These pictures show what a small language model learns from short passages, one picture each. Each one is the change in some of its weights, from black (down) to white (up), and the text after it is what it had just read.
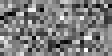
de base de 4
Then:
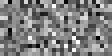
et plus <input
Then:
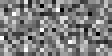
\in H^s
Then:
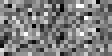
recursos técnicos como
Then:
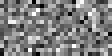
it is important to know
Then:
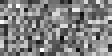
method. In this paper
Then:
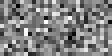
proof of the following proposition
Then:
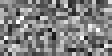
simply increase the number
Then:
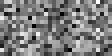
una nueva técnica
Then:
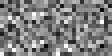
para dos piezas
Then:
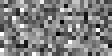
явления и
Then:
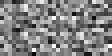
on the convergence of the
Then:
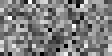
guarantee all normal
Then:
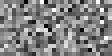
the following definition for arbitrary
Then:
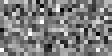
\le \lceil
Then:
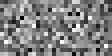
в камень)
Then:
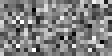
the restriction of the potential
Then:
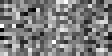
Gás Natural
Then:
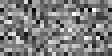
asegurar la
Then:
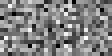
weighting for an edge
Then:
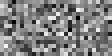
this proof we put
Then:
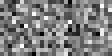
does $\varphi$ have
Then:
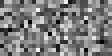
a six-face
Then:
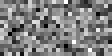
be satisfied, we see
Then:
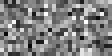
solution to $\left(
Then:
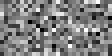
curvature flow. Each
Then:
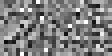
4) each horizontal line
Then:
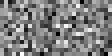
товарлар ва
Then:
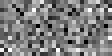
registrado no
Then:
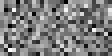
dove compaiono
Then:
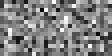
oleh pihak
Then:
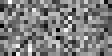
análisis del capitalismo,
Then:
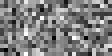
this case there are
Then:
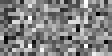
\Set$ such that
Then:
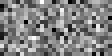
werden aufzeigen,
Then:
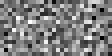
left and at the
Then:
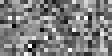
$\Sigma$ and
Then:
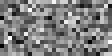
be transformed in
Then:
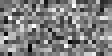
new idea and techniques.
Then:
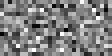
to another polynomial of the
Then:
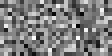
partial and one full boundary
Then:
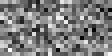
suoi modi
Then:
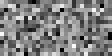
dan het eerste
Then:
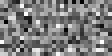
Let us show now
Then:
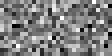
a function $\Lambda^*$
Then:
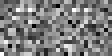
relations (analizy
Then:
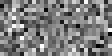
compact domains to
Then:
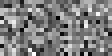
profissionais de
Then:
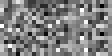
iyilik yap
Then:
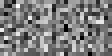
milliy turmush
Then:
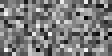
$ telle que
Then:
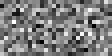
coordinate system has to
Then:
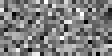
that solves estimation problems
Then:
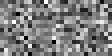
The quiver itself is
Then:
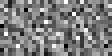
generated by ${\rm
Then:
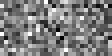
de dados relativos
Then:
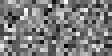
lo mismo, de
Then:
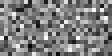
can be removed
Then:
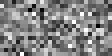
than the Reynolds
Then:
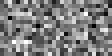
onlayn ilmiy
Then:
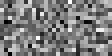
fitnes bo'yicha
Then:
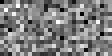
about the problem. It
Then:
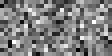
epochs are
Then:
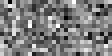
qadimchilar bilan
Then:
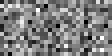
ou LL. Les
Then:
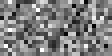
lutte contre
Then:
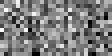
edi. Suv
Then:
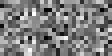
para VS, y
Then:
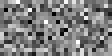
$B \xcs
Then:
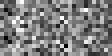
execução do
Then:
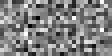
of the structure of the
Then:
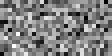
results and conjectures
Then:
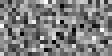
space of which the coordinates
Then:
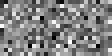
tertentu dengan
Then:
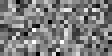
tratarse de una
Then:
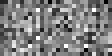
services proposés
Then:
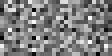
ser esta una actividad
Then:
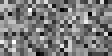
dois anos e
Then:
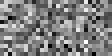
levo i desno
